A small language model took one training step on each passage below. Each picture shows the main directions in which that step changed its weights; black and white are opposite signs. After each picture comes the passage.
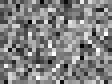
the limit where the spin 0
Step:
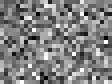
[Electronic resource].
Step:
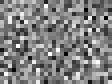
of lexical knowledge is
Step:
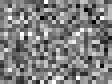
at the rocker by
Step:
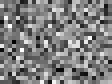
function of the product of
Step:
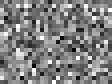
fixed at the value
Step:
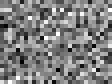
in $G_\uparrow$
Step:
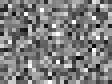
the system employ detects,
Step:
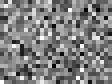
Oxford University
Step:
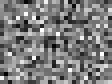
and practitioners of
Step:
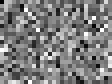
an explanation for their
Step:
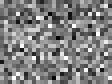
Historical share of
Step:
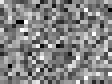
dynamic $\kappa$
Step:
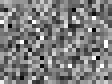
effective two-state
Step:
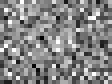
aperture radar
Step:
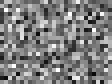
uma reação aos
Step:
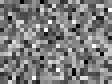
segunda metade do
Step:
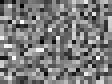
solution for industrial
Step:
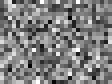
trap yang ada
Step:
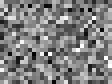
A large number of the observations
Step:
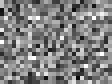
pressure. The scaling
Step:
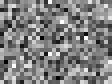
de fazer mal
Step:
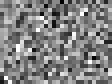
each sensor node has
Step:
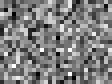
energy than a continuous
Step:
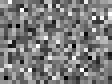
fit together.
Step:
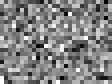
to the existing network of
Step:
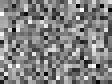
GIL, A.
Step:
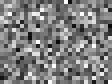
at $\delta \eta =
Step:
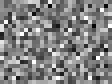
are you most likely to
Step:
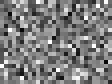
groups on the surface
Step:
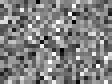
above the disk plane on
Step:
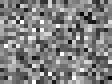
ishchi organ 12,
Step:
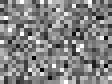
привели во
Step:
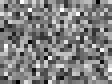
organs responsible for
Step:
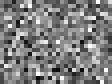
rate TABLE
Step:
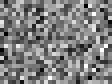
its effectiveness was
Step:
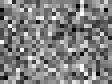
seria menos real,
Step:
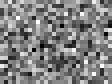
samarali va real
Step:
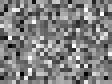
further exemplifies
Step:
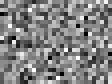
see that the values of the
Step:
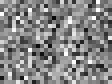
State Medical University
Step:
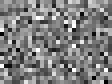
LYLE R.
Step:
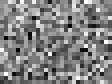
The shear yielding
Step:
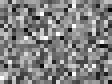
--- uncovered
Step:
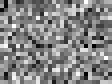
including Kemuning
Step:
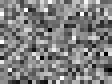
Schooling for
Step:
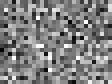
PPs, and 7\%
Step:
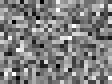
inson psixik
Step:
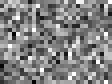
How to Improve
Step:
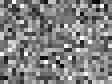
contraire, elle
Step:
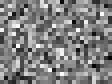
a cutting plane has
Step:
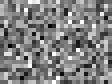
depending on the value of
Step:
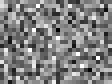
completeness, we start
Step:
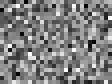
the strategic directions for the
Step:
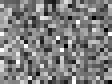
remarkable effect on
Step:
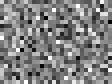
$t$ references out
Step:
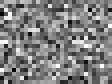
what extent it is
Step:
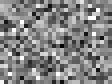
форм обучения
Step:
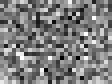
плитка) в
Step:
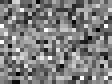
of 1-RSB
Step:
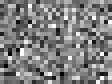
the lack of reference ab
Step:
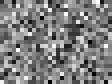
Web officielles
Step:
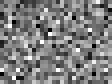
that it would be useful if
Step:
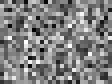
$F_E$ is the
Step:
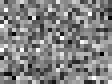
cause outliers, as
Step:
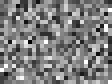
in the simulation are also
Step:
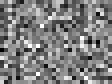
resultados permiten
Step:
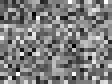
smaller plates, often
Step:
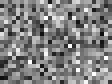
del cuerpo de los
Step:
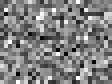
remain essential in
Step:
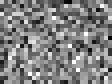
intervenciones de
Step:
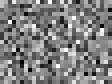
Language Social
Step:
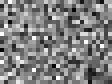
porque la Asamblea
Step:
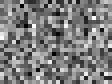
important. This study combines
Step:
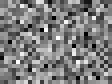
receiver either
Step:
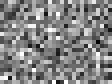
and satisfies the important
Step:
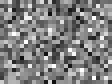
OSSE data in the
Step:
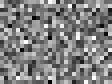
of Wisconsin,
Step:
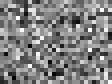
is much more of a
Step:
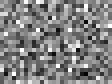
the true value for the
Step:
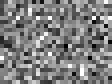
for a specified period.
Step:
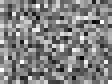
be beneficial on the
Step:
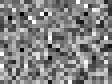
an estimator (denoted
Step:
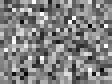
H$. In the absence
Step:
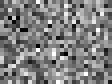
suatu kondisi
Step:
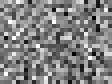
external perpendicular
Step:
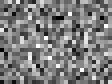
plants from grazing
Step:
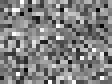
often results in declination
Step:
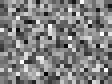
Cell Biology*,
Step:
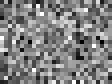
among the return
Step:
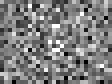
the non-linear evolution
